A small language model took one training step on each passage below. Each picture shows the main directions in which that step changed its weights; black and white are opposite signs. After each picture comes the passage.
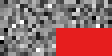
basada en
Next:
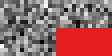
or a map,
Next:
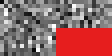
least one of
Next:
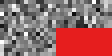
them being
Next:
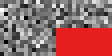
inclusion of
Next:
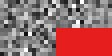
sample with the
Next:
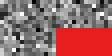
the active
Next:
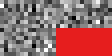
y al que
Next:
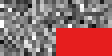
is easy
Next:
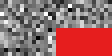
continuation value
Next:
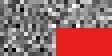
point out that the
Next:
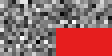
the type used
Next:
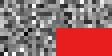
% experiment
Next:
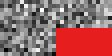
then, can
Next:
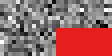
bir qator
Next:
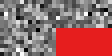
un autre
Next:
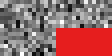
objects in
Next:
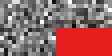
rivojlanishi bilan
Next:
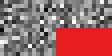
on $m$
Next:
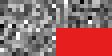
span by
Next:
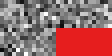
the observed value
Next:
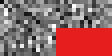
least one
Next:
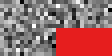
that the function
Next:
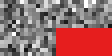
the loop
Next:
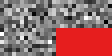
there exists an
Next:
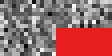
de poder
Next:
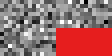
which indicates
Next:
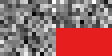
two theories was
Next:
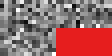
to a more general
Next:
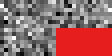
Request for
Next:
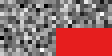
the optimal
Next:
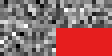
for constructing
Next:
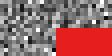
hand, if
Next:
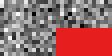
to Eq.
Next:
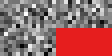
positive and
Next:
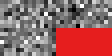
know that the
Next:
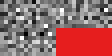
The latter
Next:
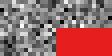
express the
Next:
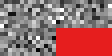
increase |
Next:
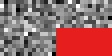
to further
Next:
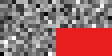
the {\it
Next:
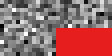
the free
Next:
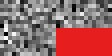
in spirit
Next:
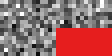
a separable
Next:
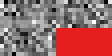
with one root
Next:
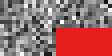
parameters $u
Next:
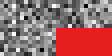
of a single
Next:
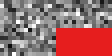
the qubits
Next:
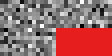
plateaus and
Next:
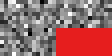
Based on
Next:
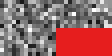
the numerical
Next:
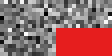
mapping that
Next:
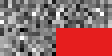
following formula
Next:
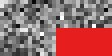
\la {\cal
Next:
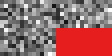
in the form
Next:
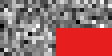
far as the
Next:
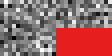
with respect to
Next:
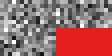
which may be
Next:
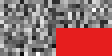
structure and are
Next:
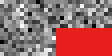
\quad {\rm
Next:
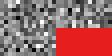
study on the
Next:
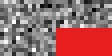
a transformation to
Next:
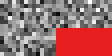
since we have
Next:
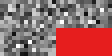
smaller over the
